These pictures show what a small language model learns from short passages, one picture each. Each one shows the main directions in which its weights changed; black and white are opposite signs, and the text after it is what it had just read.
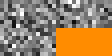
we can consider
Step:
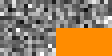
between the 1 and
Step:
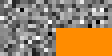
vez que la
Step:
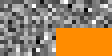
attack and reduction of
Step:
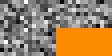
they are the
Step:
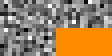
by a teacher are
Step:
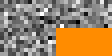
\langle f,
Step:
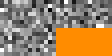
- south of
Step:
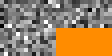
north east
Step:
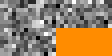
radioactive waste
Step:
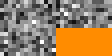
the overall profile of
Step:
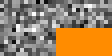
recommended that the
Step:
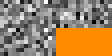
lepton flavor
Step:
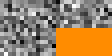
we still have to
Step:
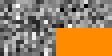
convection occur at
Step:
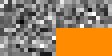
settings than
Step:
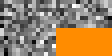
the initial states.
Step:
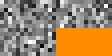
control scheme to
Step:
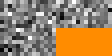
additional phase shift
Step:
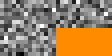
performance [2].
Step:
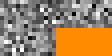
be achieved.
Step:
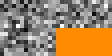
with a moderate
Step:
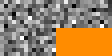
a representative
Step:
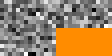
allows us to better
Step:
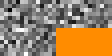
role models as well
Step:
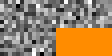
en occidente
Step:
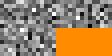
mechanical constraints
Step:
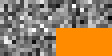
an external field that
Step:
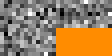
momentum transverse to the
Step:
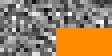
that has been introduced
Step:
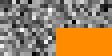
and Associations.
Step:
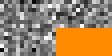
around the CCD
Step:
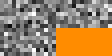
при этом в
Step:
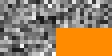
differences between the
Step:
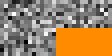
e para a
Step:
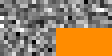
implication directe
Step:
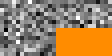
defined by including
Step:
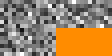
latter would result in
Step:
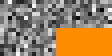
novel functionalities have
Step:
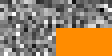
that attention must be
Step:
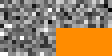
various downstream
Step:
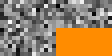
financial reporting of
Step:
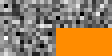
as diffusion theory.
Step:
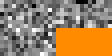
production via the strong
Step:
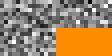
do Sul e
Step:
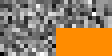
to complete the survey
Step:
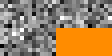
esa ayol
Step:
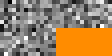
fundamental ({\em
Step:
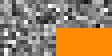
a specific style,
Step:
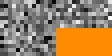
arrays with
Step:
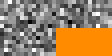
Therefore, the initial
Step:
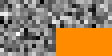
is correct age for
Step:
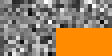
am referring to
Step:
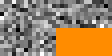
- Use protocol
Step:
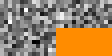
previously grabbed
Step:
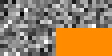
alta se
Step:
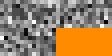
result indicates that for
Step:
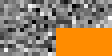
For positive peaks,
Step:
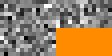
a large extent influence
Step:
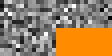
the basis of
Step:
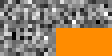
processo de
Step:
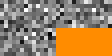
\\ principal component
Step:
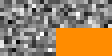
of inhibition
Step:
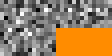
Sprache und
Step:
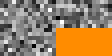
has intervals
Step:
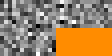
size as time
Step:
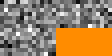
spectral analysis methods.
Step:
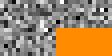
model both using the
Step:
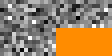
also be defined:
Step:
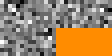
this paper we will
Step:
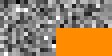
de compositores
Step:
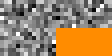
of actual structures with
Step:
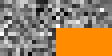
the surroundings of
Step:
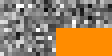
permissible all
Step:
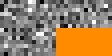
perfect control over
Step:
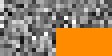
the accuracy of
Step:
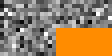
the components of the
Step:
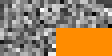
have studied the spin
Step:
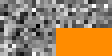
slight dissolution of
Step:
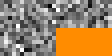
more can be
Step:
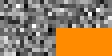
for such applications.
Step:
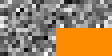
Since this choice of
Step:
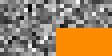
involving two different
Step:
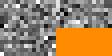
the torque
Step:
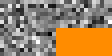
against external field is
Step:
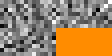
hierarchy and
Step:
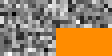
supply and demand
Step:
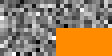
berish va
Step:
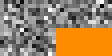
was wearing
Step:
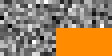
autismo ou
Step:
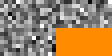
modality in the
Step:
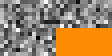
di siapkan
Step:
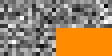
energy response,
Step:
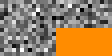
ao gestor
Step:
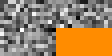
which determines the
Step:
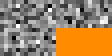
angle of 64 degree
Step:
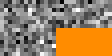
(derived from
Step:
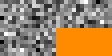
find reviewers –
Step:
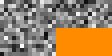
correlation analysis of the
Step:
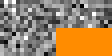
quark condensate
